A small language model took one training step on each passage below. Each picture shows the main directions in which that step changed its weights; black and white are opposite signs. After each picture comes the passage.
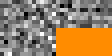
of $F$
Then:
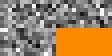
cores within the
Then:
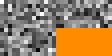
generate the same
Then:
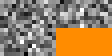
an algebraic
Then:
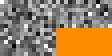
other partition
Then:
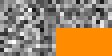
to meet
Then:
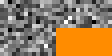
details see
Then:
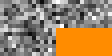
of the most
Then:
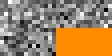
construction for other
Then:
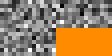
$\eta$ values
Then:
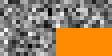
one with ablation
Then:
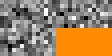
functions defined in
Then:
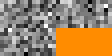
no longer
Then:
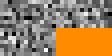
and so they are
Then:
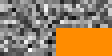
Thus, for
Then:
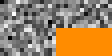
around the
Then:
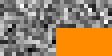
phase. In
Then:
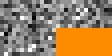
to robotic
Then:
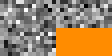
attention was
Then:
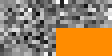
to circular
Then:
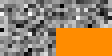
performance on
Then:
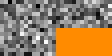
forms of the
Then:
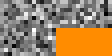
of Science
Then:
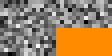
in, as
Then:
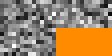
of unity in
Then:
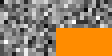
somme de
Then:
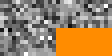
with longer
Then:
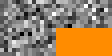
of QED
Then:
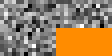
more might
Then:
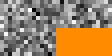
roughly to
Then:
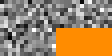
a positive map as
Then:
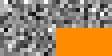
variation function.
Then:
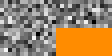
The results in
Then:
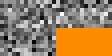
the surface
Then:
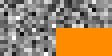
\rightarrow X $
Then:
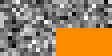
with respect to the
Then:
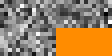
one can assume
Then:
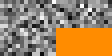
the case of
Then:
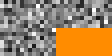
the transverse
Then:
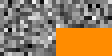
large lepton
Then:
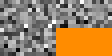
This spectral
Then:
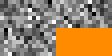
assumed to be
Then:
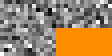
the hole,
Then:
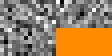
gradient sample
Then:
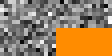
sizes can
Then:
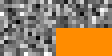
Abel T.,
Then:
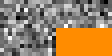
that on the
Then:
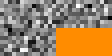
The reduced
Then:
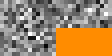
to be even and
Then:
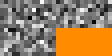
graphs were
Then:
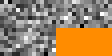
data structure,
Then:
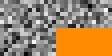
The number of
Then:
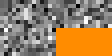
hypergraph in
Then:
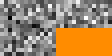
sample can be
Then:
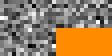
the units are
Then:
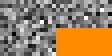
the category of
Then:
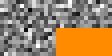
if $C$
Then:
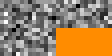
\la Q
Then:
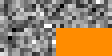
definition of the
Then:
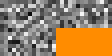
on the correlation
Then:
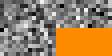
performance of
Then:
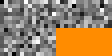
potential function used to
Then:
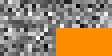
similar images and
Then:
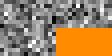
limited the
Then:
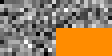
the actual
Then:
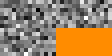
and the index
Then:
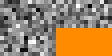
and reduced
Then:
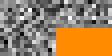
to calculate
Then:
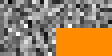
We kept
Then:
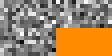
standard model.
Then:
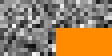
order to have an
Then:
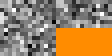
feature with an
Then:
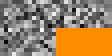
of graphs
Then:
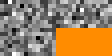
that the deflection
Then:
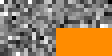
merely a
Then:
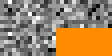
not know the
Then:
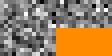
area of an
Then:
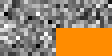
the blue
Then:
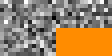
of integrators
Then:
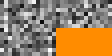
onto the
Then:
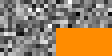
energy $E =
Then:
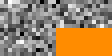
localize in
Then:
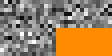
below.\\ For
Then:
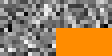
G$. It is
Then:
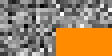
the survival
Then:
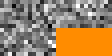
order. If
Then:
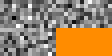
p nu
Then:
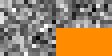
feature of this
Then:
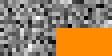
single out these
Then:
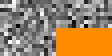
$f \in
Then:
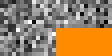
we take
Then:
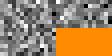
the abstracts
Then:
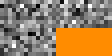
fix a point and
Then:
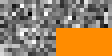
an integer.
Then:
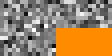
proof works if
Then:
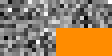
sides (see
